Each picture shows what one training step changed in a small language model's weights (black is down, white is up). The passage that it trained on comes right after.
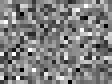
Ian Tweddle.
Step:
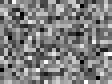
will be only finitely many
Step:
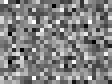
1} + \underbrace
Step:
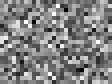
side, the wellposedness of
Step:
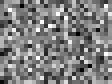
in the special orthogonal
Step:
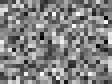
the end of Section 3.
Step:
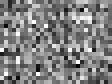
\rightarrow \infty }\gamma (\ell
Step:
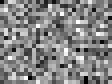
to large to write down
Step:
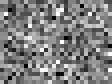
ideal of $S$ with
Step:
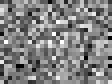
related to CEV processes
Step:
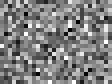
of $\check{T}$ we
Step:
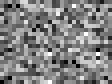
of the variety $\Omega
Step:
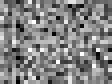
$\Phi$ \big(or
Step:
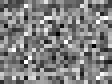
\right. \end{eqnarray}
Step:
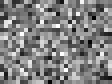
former category.
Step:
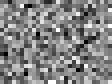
variable $x$ determines its
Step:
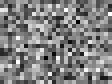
$p$ of~$n$ that
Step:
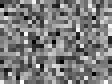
If $\phii_i\in
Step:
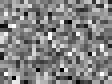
governed by geometric considerations
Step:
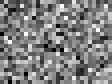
one. Also, the
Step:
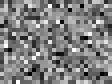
$\mathcal R_\phi$ defined in
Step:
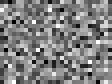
risk is defined as
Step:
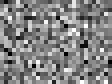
in $W(\Delta)$ it follows
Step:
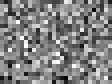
a proof to emphasize that
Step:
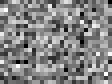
not seem to be an
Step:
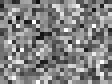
want to extend this theorem to
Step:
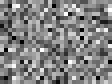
Robert V.
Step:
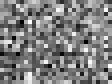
thus for $i\leq
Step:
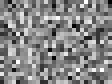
\end{equation} and the solution
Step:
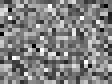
nearly linear in $n$,
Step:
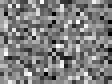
Bruijn [6])
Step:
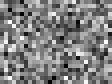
(A, V)$ for all
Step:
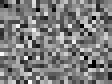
number of pieces is
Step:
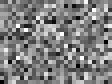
stable pour l'action
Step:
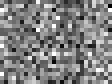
type over $A \cup
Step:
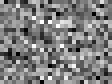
Region 1 are examined
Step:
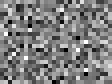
the subproblems induced by
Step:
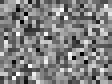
induction on $l(m)$.
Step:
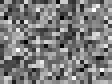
of the iterates
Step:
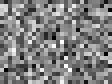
making a change of
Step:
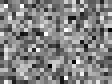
section we give an application to
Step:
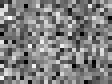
bijection between the equivalence classes
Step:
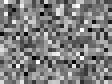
terms of classical representations
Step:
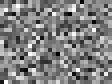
the subject of the
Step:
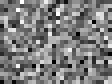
convergence to a global
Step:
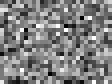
the form ${\bf A}={\bf
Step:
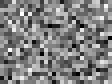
so that the set of routes
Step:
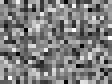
$$\begin{pmatrix} a &
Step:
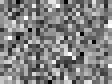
considerable amount of work in
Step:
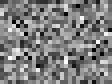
of this paper is to give a
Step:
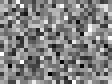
demonstrate its use in
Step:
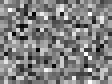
by adjusting the nonlinear
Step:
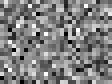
$-algebra generated by the
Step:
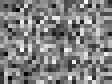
\end{equation} \bigskip
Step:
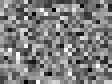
It is worth pointing out
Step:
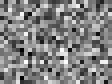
the paper and suggestions for
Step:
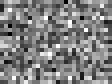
\noindent{\bf Proof.} \
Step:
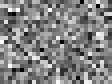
are objects of central
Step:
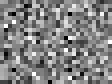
and Example 1,
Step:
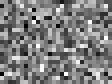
Neumann boundary conditions
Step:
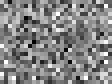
then for any $z \neq
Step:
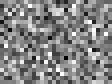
structure. Moreover, these
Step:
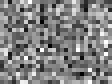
does not contain two adjacent
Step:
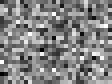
that the domain $\Omega$ is
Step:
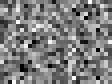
that $\bzero$ is the
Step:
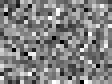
degree of shrinkage
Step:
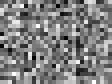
this example, however, the set
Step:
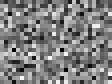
be the constant of the mean value
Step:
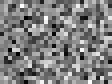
Every set excluding this
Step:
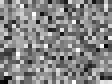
only small reflections that are
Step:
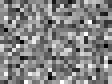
N} \bigg)~dS
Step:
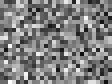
the circle is centered
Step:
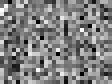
second diagram of Figure
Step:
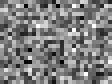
to} $\infty $ {\it the
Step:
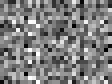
\begin{itemize} \item the
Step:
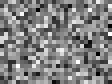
example to illustrate that
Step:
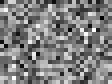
to the maximum over
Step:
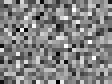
from the subsequences
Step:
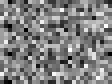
$\bar \partial (\varphi -\varphi
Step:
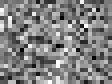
bound for $\log$ of the
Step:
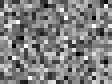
certain weakly
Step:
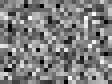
\subsection*{A. 3 The
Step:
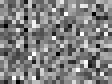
$% \begin{array}
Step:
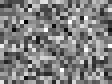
zero. We get \[ \aligned
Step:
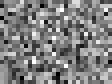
size $i$ for $i
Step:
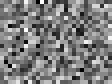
ramified, are in
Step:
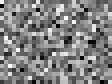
one and only one path. Under
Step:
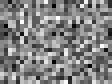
\end{equation} From the
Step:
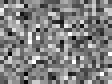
this is because we only assume the
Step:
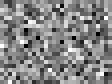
symmetry implies that both the
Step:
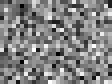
\eta_i)$ be independent and
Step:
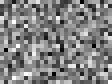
- \boldsymbol c^i
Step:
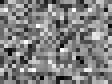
to indicate that the
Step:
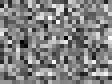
noted in the introduction,
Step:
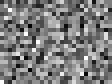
against reference
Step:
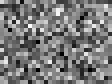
direct summand of a
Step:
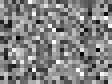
is even unclear whether
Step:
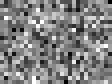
- b\right).$$ It follows
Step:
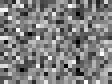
the other hand, the group
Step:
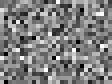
of a $d$-fold
